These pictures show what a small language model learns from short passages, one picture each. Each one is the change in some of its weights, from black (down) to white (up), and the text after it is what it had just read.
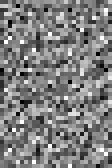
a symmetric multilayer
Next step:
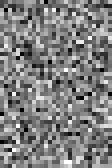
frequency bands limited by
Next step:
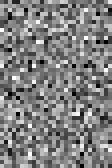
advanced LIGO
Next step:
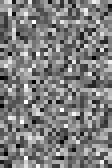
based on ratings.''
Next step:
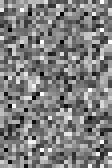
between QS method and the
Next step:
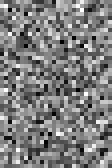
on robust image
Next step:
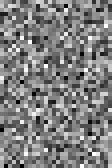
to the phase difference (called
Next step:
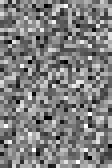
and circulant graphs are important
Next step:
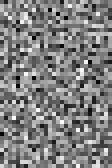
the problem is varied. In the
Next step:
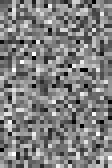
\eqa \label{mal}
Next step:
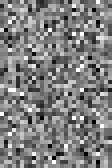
we can offset many of the
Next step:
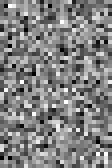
d^dx \left\{
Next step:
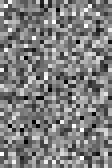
nonzero tensor elements
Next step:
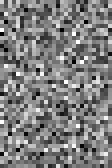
vacuum equation involving
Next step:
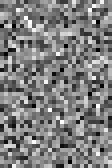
function of energy in the wide region
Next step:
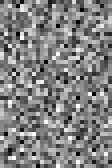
case \cite{units}
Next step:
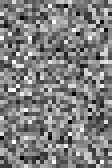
and for simplicity we
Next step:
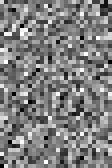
Before irradiating
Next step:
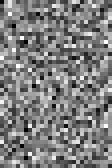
results are depicted in
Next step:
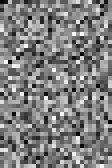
bottom left
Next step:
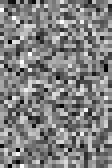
Nevertheless, a stable
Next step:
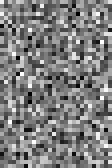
central values of the
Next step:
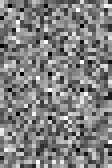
diagnostic which uses
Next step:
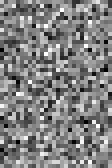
SMGs and {\it
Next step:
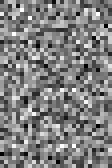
If we compare the
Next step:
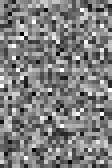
$\kappa$-deformed action it
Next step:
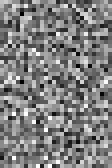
of the system hardware
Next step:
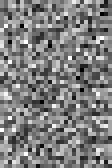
not even be considered. Some
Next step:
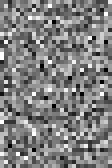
The $\omega$-integral
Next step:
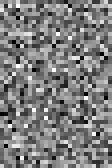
general, but by a whole set
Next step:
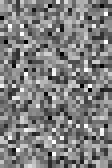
following variant of the converse is
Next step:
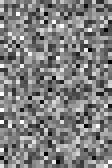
to arrive at a
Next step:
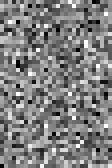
axioms is very
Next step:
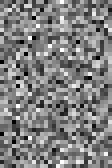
sketches, and
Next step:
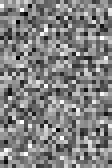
the left. There will be
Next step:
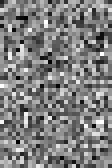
the axial part. By
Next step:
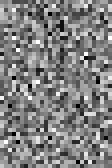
Jarlskog invariant
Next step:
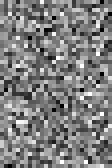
of values for each image is
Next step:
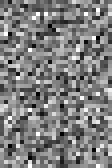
brown dashed lines are
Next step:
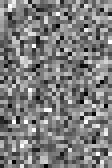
appreciable difference between the
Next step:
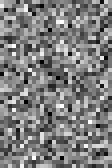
In this case, the system is
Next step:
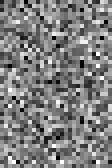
that gives higher payoff
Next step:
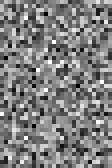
compare. {\bf 2.
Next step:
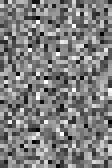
carbon leakage effect
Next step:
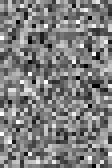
spin Hamiltonians of high order are
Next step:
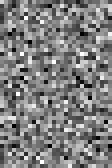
antivortex pair is that the
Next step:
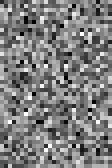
and bad metal transport
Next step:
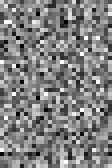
real-world applications
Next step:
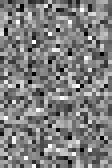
a factor $\sim$3 resulting
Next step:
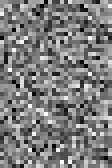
determine which parts of a
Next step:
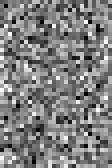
The fluid under considerations is
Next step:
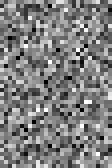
LYEs associated with the
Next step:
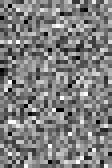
\startdata -11
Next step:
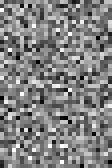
in principle,
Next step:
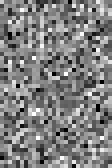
the velocity offset between the two
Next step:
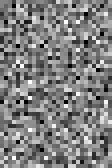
a result, the disk radius
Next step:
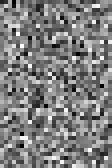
of singular values and in particular by
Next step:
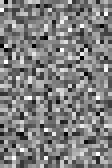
done in a consistent
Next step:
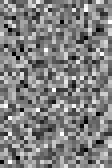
the remaining subjects,
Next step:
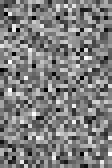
related to the evolution of the
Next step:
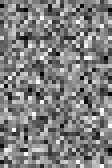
between the KERDs.
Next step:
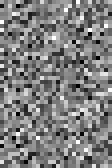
disorder potential varies from one
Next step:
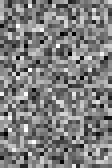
position. For the material
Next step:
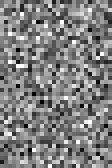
frequency for each length:
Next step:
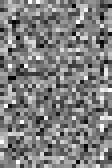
are emerging:
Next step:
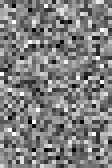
from $100$ GeV to
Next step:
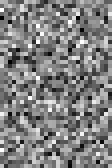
Note the following features: The
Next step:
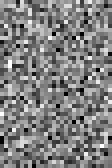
use it to study the scaling of
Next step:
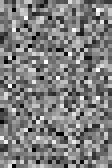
diphoton excess. We
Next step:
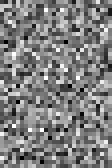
bath by reducing
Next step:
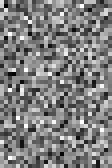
as formulated in Eq.
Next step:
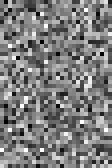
$RCM$ matrix. The
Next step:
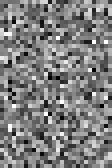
raid-level 0} in
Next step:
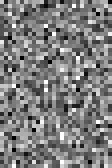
$F$, facet of
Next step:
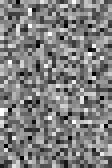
and simultaneously
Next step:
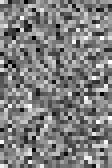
significantly degrade the quality
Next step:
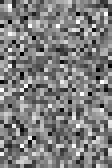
that nuclear spin polarization
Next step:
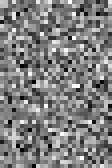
factor prevails over its
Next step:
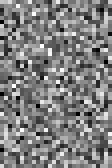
each piece, the
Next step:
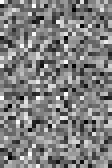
methanol analysis (see
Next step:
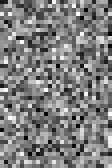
visualising % the
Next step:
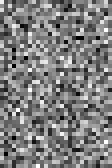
ratio assumed to be the
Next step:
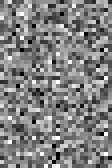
in order to make sure that
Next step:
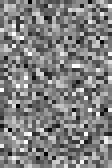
we will continue to take the
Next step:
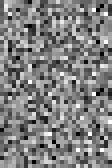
and the MaxEnt
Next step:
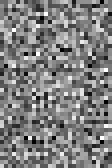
of $n$ and the
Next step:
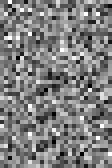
acquired during this
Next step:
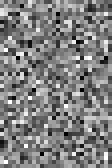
the data collection and use.
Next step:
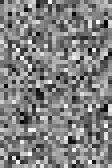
state occurs via an
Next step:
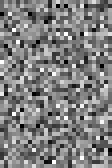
with a given helicity is
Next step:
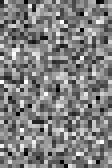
at sub-wavelength
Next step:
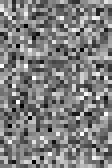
studied. The influence of
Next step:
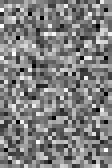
have to emit at a
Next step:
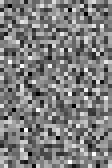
structure in order to anticipate
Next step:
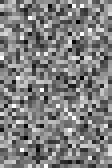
stars are produced from stars
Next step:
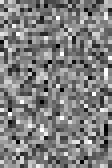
the copula family
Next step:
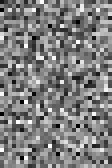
discussed above with alternating
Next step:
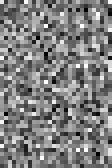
QCD tests in
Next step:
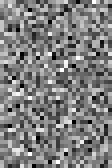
respectively).} \end{figure}
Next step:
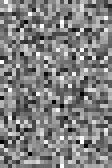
has been reported that an
